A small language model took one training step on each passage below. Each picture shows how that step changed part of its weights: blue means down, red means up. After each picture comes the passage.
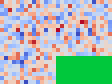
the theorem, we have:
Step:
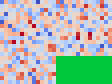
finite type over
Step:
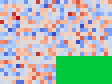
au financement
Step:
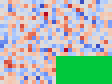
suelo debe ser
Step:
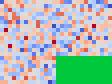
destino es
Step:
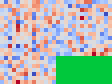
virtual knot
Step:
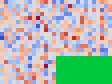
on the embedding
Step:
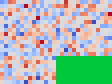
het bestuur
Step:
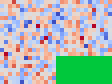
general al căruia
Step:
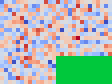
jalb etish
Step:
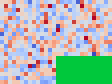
\noindent 2) Proposition
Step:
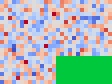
\eeno with
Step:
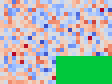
"idrok bilan
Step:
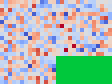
— New
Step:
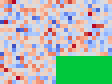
$\nose$ and
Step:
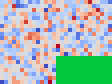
of the mutual
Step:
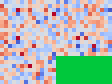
ва ишлаб
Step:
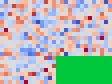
following diagram
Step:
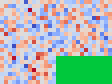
propose and study a
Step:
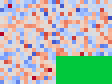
энг ажиб
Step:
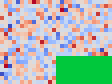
involving an
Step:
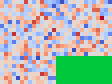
are the generalizations of
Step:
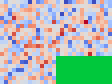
two previous
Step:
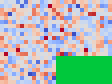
more generally, also for
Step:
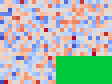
on $X$ a
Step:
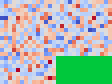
can remove $r
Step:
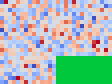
néfastes du
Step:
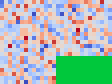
entre o mundo da
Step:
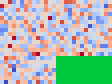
осіб; б)
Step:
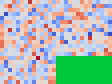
For $\delta\in
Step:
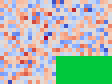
inscribed circle
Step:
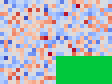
Har bir davr
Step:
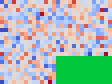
marqué le
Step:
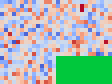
und stehen
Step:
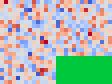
acestuia ori
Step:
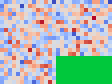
motion, starting
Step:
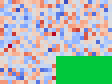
elementary submodel
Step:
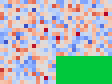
entrevista à TV
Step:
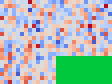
crianças e
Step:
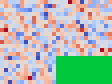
two same-colored
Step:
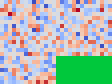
vuze //
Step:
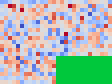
mengapa hasil
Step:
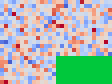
a smooth
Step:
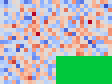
disparidades no
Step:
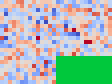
com catarata,
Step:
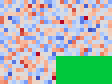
can occur.
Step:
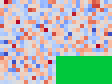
que todos construam
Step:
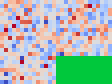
$\lambda(A)$ for
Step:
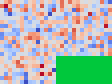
of coordinates
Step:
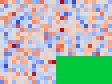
el seguimiento
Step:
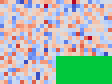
for $l,h$
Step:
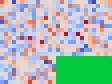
baik penjual
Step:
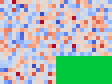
case of primary
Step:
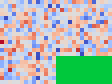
as the set of all
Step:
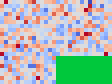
de Cuidado
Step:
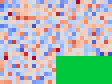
algebra of smooth
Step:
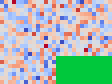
Faculté des
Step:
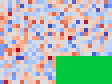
Let $H$ be a
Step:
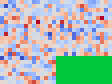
proof is given for this
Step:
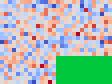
izlar binar
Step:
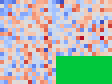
у билан
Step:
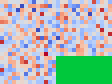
than once. The number
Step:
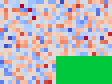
drugs in
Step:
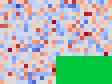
de hecho,
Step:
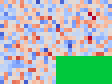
in organizations, and
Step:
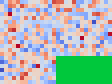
y escuelas de
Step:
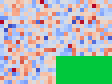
da frontaria
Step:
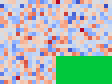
\N.$ This is
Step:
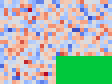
if $g$ is
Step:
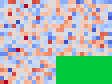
network to
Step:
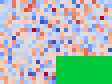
this determinant also
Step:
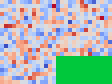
is the implementation
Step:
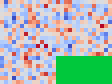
is centered and
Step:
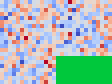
free from the boundary
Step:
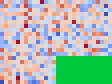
symbol. (4)
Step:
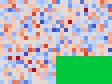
this purpose, for
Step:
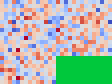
known results for the
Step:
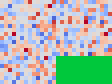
let the image of
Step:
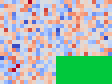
le signe du
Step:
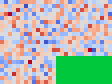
ularni imkon
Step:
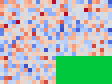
convolutions with such
